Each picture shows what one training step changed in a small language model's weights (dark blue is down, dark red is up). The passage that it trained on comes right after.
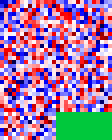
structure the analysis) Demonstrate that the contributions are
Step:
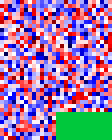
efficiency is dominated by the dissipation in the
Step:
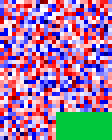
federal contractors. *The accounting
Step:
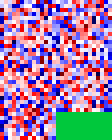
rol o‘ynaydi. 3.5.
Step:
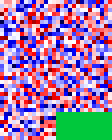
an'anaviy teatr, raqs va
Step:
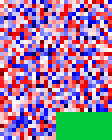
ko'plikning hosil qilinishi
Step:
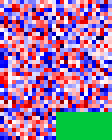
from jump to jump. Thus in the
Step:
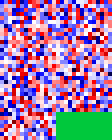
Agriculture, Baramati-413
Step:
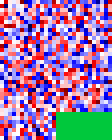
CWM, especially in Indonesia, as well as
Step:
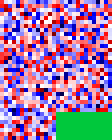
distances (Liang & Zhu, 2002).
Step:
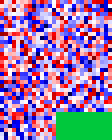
a guisa de conclusión, consideramos que
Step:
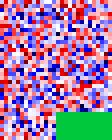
simultaneously the signals of various masses during both exposure
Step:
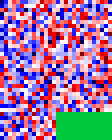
a publicat un amplu necrolog din care
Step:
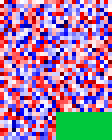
to determine for which equations it is necessary to be more
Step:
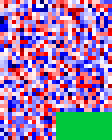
se apresentava com murmúrios
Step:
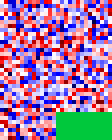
5135 workers, followed over two years
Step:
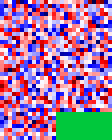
quadratic programming problem. Also, Equations
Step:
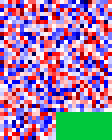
distribution at low and moderate levels [6]. Additionally,
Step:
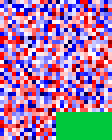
the standard card of bismuth ferrite
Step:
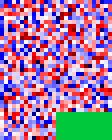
cumulative power reduction under the iterative cell sizing
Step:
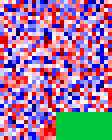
ami egyben azt is
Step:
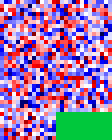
Agama*, 58. 25 Purwadi,
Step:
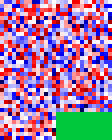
not only explained to the students that they have to learn,
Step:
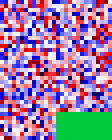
pour la sécurité et la vie privée
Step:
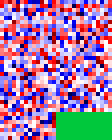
as Au-F stretches: terminal
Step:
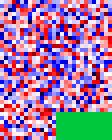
in the dark. In atomic magnetometry the sensitivity
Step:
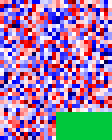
obraz, lirika, góya.
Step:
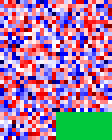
several intervals in accordance to the information
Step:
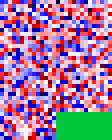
the convolution operator. The excitation force f_e
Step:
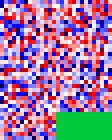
va mantiqiylik metodi: Fitratning
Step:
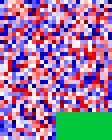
for Hedonic Motivation to 0.872
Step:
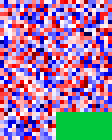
model ishlab chiqildi. Tadqiqot natijalari
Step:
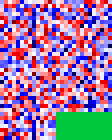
to promote the development and market deployment of sustainable industrial
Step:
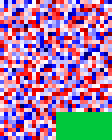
мечты и надежды, а
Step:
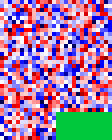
planetary atmosphere. This method does not assume any
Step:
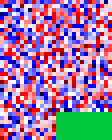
where we can fold to a fan are the
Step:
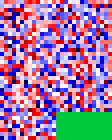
strong emission and the Galactic plane.
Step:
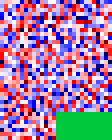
performance of Al₂O₃ nanoparticle
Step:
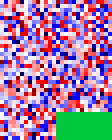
shown at the bottom of the figure. Analogous
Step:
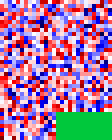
music structured predominantly according to
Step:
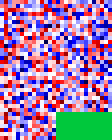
that were presented by sports events. Furthermore, the study
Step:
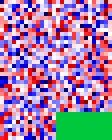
zaranglari qo'riqlanish darajasini
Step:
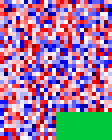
in the context of superstatistics give further insight
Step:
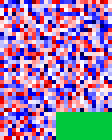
the development and optimization of industrial and financial activity of the
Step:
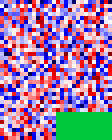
E at an inlet temperature of 1300 K. The
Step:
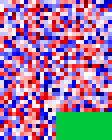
the load cell with an application of 100kPa.
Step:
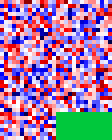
problem is efficiently solvable on chordal
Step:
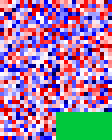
o‘ringa ega ekanligi ma’lum
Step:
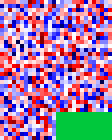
predictor (AOR 3.76), consistent with the
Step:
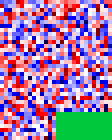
permit unrestricted use, distribution, and
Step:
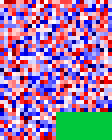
equations\label{Fiel}} The fundamental assumptions in
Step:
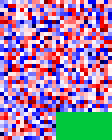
Paulo (2005); - Specialization in
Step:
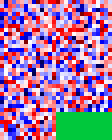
кескин ўсишига йўл
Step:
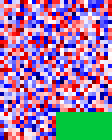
la ternura y defender el amor, como
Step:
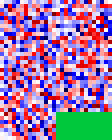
composites for high operation temperature (1000 K) by
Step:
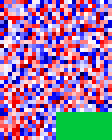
Public Health Concern,” *Public
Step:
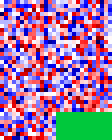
GeoBib - Georeferenzierte
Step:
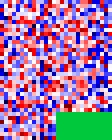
сотен лет и переживал
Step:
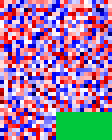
This training data was used to predict the inclusion probability of
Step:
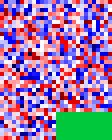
representing eddy effects, particularly with recent changes in
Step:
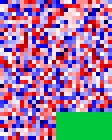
after their critical content may be ambiguous.
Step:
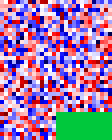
\citenum{Kuehne2014}. These results
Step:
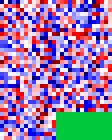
організації та планування освітнього
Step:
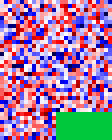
proven to be well-constructed, having
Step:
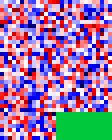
\xi). \end{align} Total
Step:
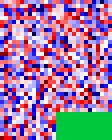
Vielfach erfolgt die
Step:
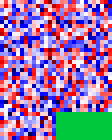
Переваги діджиталізації в
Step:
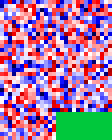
is the state transformation. In the transformed state space,
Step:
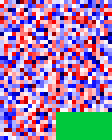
and this gave the *p_n* of
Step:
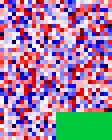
A classification of the type of activity of the four observed galaxies
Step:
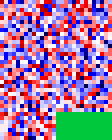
criterion thus recovers the correct kinetic energy,
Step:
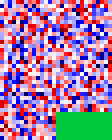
such augmentation as Jupiter grants by his
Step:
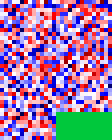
танлаш. Жисмоний тарбия
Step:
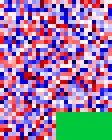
un bambino non possono essere
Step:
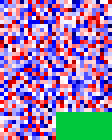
до вимог Європейського
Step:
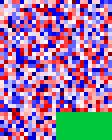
à Rabat, M. Jouahri a
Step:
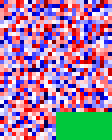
terms of the difference of the energy per particle between pure
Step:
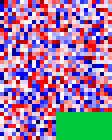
oligodendroglia cell line
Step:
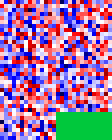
(2013). Age-dependent changes in
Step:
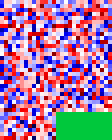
Welle der Pandemie berichteten 38%
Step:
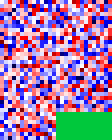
customer satisfaction. Abdissa (2019) carried
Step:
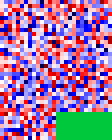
intensity-enhanced stable triangle descriptor
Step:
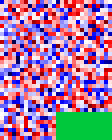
stable operation point shifts from point (1) to point
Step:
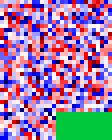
this paper, we focus our study on the
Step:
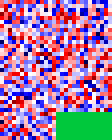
universal with respect to the external driving: probability
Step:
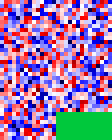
provides an efficient method for detection of isolated
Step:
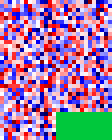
determinó el contenido de C orgánico
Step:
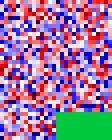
Deserts for Private Transportation
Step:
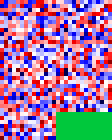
you reused the items instead of discarding
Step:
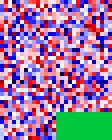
студентів. Так, кращому
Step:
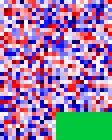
dos edifícios da Casa de
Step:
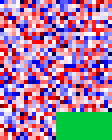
étude à l'avantage
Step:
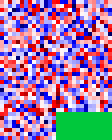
not the chaotic nature (as classified by
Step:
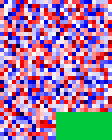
policies in accordance with the tenets of the
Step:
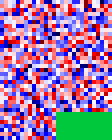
the most popular models, the Collapsar model
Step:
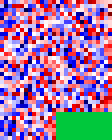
e o meio ambiente. Ele utiliza as
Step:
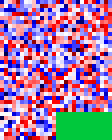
particularly the basement membrane, which borders
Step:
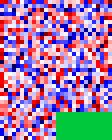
match in evaluations of $m$ news and
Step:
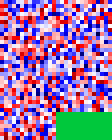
Since we will adopt this parametrization in the following,
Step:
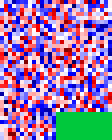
степень фиброза,
